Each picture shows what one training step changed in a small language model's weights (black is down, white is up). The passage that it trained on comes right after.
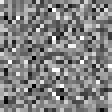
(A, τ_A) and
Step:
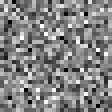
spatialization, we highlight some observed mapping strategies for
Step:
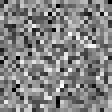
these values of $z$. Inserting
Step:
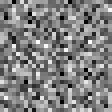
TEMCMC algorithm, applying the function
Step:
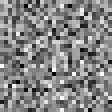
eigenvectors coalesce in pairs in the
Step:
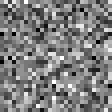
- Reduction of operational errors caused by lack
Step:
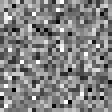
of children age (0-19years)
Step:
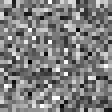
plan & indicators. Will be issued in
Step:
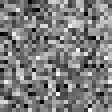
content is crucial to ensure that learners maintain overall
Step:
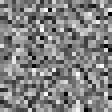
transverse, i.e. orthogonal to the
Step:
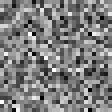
on the boils for swift relief,
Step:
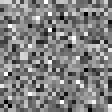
5, 36]. But some are easier than
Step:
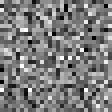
between the binding energy and width of an
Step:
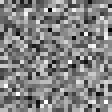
was flat and unitary, as the idea is to
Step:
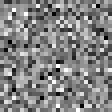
beneficiaries of social protection programs have a
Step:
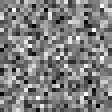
system onto a local impurity system, still out
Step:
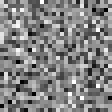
transfer mechanisms, and strengthening fiscal
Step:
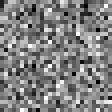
revealed both for others and for himself... The
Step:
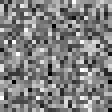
Abstract. Orthodontic treatment
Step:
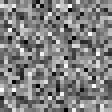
provides a survey of papers appearing in this
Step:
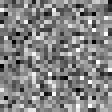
and existing recommendations for artifact authors.
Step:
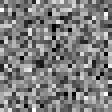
(to our best knowledge, currently absent)
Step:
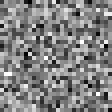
in the acetylcholinesterase
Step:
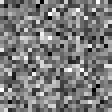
same critical behavior and conjecture that, a
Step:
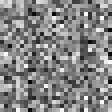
CONCLUSION We have successfully reproduced the
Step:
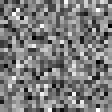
In this study, we demonstrate that a photonic
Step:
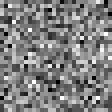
allows us to probe the ME.
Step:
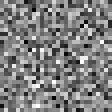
the data was recalculated to resistivity
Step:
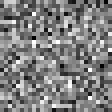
assuming i.i.d. fading
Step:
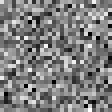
M solution in nitrobenzene) was
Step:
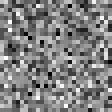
1972 per year whose value maintained the middle
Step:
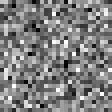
by mixing stoichiometric ratio of part
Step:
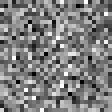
the cooperation of several individuals and ethnic groups
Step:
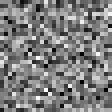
the cathode/anode, the thermal
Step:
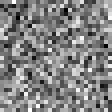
link between the building permit decree and these
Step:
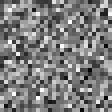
of the Jacobi polynomials. The
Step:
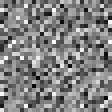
and reliability of weather image classification systems.
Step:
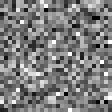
$p_y$. \begin{figure}
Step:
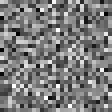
VisIVO. VisIVO is
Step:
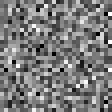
Diventy et al. (2020)
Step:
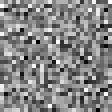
Phys. C: Solid State Phys.
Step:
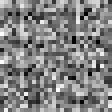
Reference Composition of Standard Seawater is
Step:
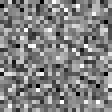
university, teaching departments, facilities provided
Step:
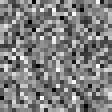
in panel (a) in an initial state given
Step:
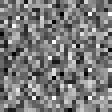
p-value English 71.2
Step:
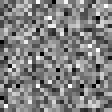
describes a mechanical mode with frequency $\omega_{\rm
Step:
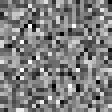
the compound ($Z = 2)$ the electron
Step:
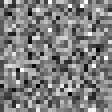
study percentage of surgical intervention like
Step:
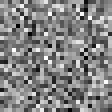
such as trade liberalisation and the market
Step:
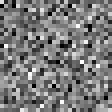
entering retirement age; 3)
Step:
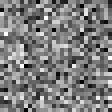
title = {The Role of the
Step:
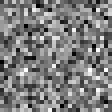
obtained in the distillate. It was
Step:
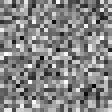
healthcare providers to promote health, to
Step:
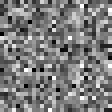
solution in the obtained Pareto front. The
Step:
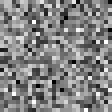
models are one of the most promising candidates and
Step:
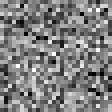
for a fully electric car. A new optimization approach
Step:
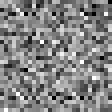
each other or can also be used for
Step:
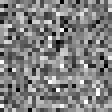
to varying degrees, providing further evidence of a continuum
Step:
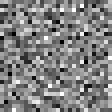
to assess cognitive and developmental
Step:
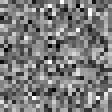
in the final stage of fruit maturation.
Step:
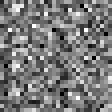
actual bandwidth available will sometimes drop below the 4
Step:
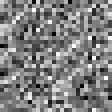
in Paper I and Paper II based on
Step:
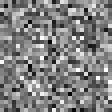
the secure edge server is deployed in
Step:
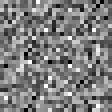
(Model C); our earlier data around the time
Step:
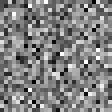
flat rotation curve the EGRET excess show a
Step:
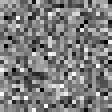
the region (A) $n <
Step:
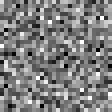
occur at short enough length scale, and it will
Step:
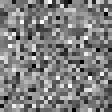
citation, 1664 citations were
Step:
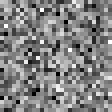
the Islamic standard and is in need of
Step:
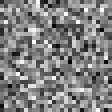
Banjara nagar 52
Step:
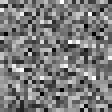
the development of strong rotational-axis aligned
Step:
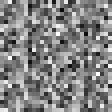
outcomes using developed material on problem solving skills
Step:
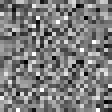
#2 {{\em Astrophys. J.
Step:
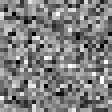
fish log biomass (X_i),
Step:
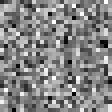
app named Kuaishou over one
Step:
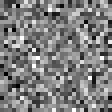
the scans using a Python shell
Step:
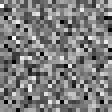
several 10 kHz. Therefore, data frames with
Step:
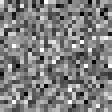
that at a given time, fluoride
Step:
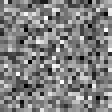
inactivity and obesity underlie
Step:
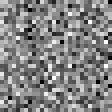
junction photodetectors are depicted in Figure
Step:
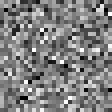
points used for density and radius of gyration
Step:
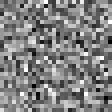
remain open and truthful in the FGD
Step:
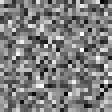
and energy-momentum conserving kinematic fits can
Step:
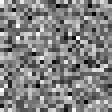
what kind of relationships do we want to
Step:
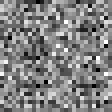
be inferred once precision, linearity and specificity
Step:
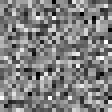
was essential for handling stressful scenarios.
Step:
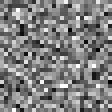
After applying further inclusion and exclusion criteria, the
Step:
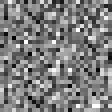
Sample 1 Ozone Sample 2
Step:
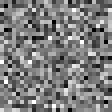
the black hole energy and temperature changes by an
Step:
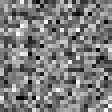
deviation of ODFs} We examined the resulting
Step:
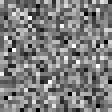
In other study, a modified cubic
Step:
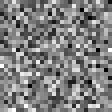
\begin{cases}\mathbf{0}, &
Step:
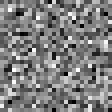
detailed meta data (information) were collected
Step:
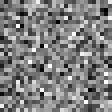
methane gas $$\text{COD}
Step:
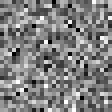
Continued research into the mechanisms of HIV
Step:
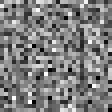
Least Mean Square (LMS)
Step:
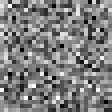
as Arrow-Debreu prices.
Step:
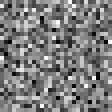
important cytotoxic effect at 48 h
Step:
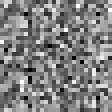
procedure for collecting and analyzing data. This
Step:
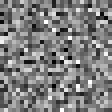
an interaction between the field and an external device.
